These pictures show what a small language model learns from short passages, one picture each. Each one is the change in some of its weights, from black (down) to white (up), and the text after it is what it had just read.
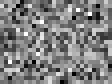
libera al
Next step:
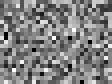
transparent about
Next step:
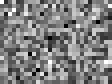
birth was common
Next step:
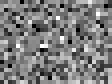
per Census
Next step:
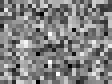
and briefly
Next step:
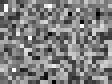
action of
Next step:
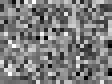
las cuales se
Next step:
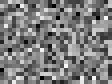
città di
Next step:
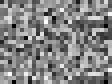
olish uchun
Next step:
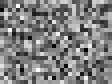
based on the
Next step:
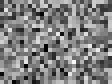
and many of the
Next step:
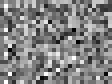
platforms to
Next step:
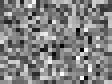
sense of
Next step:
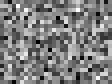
va yerning
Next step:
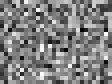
may be useful
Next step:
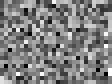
quando o
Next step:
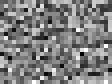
o no bien
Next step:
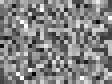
language than English is
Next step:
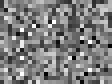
роль в
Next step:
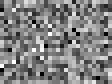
different skill
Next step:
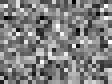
started to
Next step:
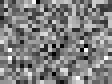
mass of the
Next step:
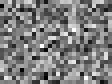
the usage of
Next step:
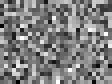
se deben
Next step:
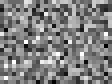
as in literary
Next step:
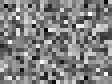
poems of
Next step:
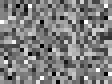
si rimanda
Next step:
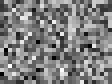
by two main
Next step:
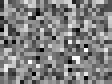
areas. At
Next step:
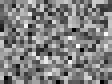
is investigated.
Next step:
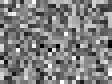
con una aplicación
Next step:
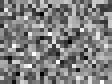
and participated in
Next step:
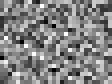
of unity and
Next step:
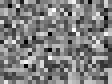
zinc concentrate
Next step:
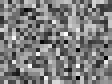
they respond to
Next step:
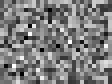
bir kishi
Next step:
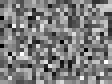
2025 were considered the
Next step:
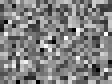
weights in lower
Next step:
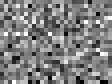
5: Most
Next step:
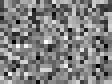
water and soil
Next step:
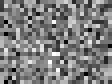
number of individuals
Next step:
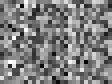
data that support the
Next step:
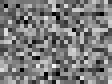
application of chain
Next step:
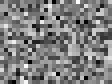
The major classes
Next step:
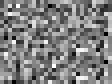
Dependent in
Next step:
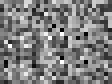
as well as by
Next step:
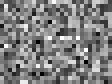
solutions related to
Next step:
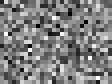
22 participantes
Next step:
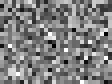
the body is
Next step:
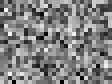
and Method
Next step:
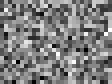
and it is by
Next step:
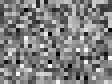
it was considered to
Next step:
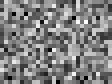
curvature f
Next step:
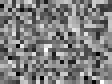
the environment through
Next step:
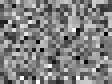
weather conditions are
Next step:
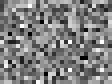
developing, which
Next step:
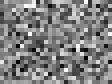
olib borilgan
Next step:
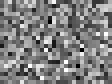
para avaliar
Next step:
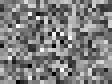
students after the
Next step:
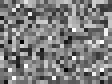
each compound was
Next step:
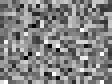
also known as
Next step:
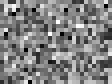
proven effective in
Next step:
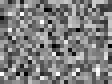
be called
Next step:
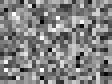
didácticas a
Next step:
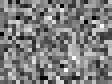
the high variability
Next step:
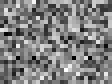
proposed to
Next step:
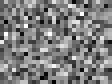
section of
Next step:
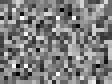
so confounder
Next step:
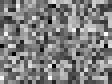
de elementos
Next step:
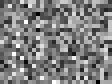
Journal Year:
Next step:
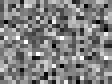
objective of
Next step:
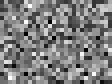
о них
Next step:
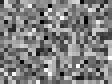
essential employment
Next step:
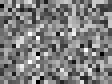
the forger
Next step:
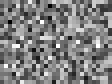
code for specific
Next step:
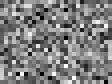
interpret personal
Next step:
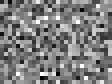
the clusters
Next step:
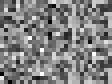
de temperatura
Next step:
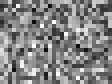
with chronic
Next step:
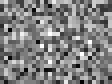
to use in order
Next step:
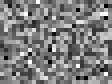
ou d'un
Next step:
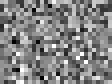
to provide context,
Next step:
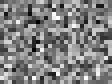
use cash.
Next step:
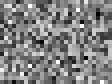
and acted
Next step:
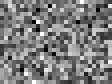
of biases and
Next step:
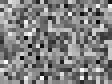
baholash va
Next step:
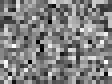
de unidades
